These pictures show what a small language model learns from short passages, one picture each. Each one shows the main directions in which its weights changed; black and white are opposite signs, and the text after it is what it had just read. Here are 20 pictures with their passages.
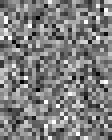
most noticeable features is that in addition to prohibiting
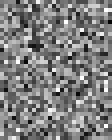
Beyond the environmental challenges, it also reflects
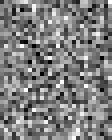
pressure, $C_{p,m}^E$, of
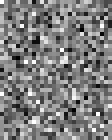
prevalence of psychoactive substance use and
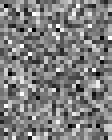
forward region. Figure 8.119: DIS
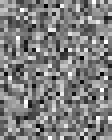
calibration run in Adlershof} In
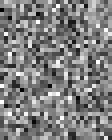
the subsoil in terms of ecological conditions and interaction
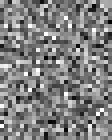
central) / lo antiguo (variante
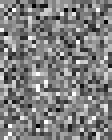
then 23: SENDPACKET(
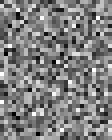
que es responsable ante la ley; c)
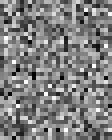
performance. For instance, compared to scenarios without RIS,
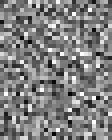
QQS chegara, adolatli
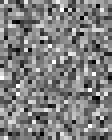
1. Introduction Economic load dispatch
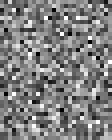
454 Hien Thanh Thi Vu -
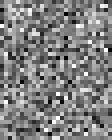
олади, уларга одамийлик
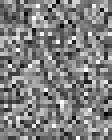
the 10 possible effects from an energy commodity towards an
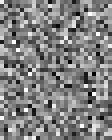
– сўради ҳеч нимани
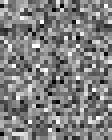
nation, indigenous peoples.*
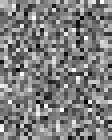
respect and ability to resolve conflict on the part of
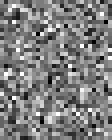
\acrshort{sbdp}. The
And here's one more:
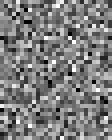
mesmo tempo, promover um ambiente
